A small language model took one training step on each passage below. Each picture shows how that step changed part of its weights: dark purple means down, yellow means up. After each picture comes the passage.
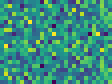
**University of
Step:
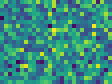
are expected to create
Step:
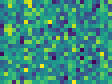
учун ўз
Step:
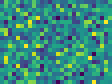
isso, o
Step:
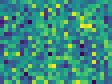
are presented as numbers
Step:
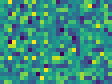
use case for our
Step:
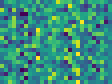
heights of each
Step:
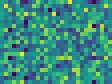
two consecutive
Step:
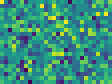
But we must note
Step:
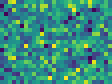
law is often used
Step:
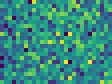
ensino de
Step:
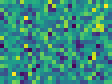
shortens the testing
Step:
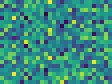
ranging from 10
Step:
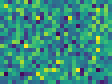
hasta posarse
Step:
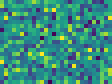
a significant impact on
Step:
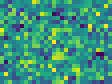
of compact plants
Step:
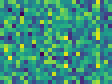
mentioned issues further
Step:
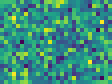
applied in the
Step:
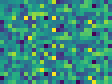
case is presented in
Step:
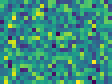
time is around 26
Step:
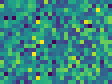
was made qualitatively
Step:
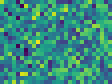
parameters of the
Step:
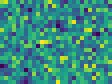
to the cluster requires
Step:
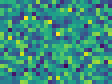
The study adopted a
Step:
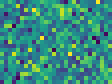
information extraction
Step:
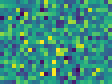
to present extensive
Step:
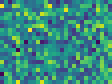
interfaces para
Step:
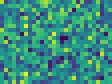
performance of the
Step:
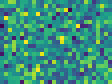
and practical importance in
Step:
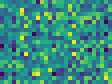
agua* y
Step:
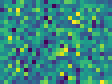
For a subset
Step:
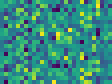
platforms and implement
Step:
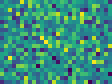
os quartos
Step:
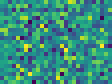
Das, text
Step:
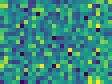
generic. The
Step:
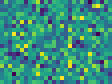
y Fernando
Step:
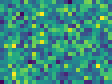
code was developed in
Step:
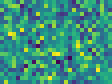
an answer to
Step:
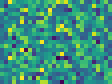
accurately analyse
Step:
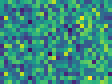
well as added
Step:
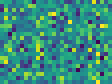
with O₂,
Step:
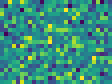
describe in detail the
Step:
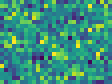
in Ancient
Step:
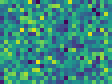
in this light I
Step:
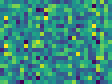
is rapidly
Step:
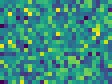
систему основных
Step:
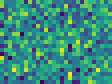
do contexto
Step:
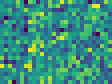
equilibrium radiation gas and
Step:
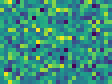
focus on the research
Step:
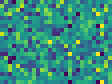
obiective de
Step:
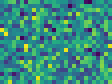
strength, which
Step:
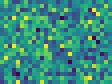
uncertain, disagree
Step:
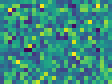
people leave a
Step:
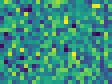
compared to other
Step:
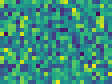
the more challenging
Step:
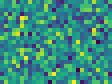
capturing the
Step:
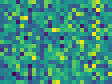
the proof for
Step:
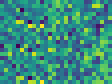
assigned to
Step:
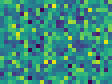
to validate
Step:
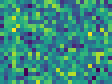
in their engineering
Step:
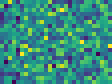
physics behind the
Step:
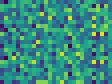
have been easily
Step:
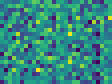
a low quality of
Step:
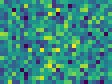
inhibitor molecules
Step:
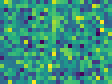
largest possible value
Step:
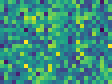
harmonic and
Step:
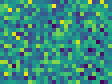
en interroger
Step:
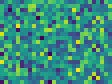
on a designed
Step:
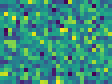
we find the following
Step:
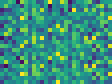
the contribution of
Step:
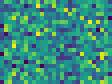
high as in those
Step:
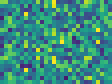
negative control to
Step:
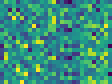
as symbols
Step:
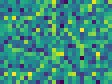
would also like to
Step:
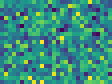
rotational phase as
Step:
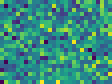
The signals from the
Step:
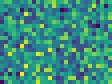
effects to avoid
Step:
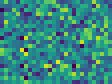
metals are not
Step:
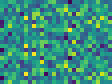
data sector is
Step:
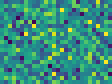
prevalence of
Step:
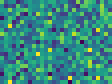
consistency. The
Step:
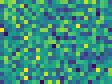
для узла
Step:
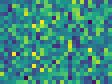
para establecer
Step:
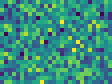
understanding obtained from the
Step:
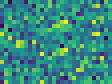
at a temperature of
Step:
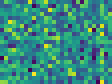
информация о
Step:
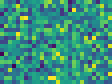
the conceptual
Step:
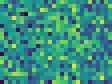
including a comparison of
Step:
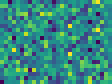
not a dead
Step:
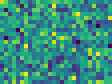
context of the
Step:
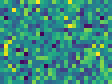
design: A cross
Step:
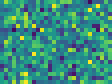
band in the
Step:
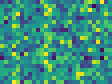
weaker economic direction
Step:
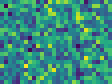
sufficiently good to
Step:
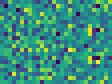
Equipage Blue
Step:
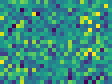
de que ainda
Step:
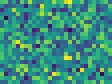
As AI models are
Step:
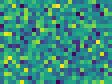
that expresses its
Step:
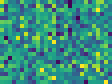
monomials of
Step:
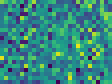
an exact numerical approach
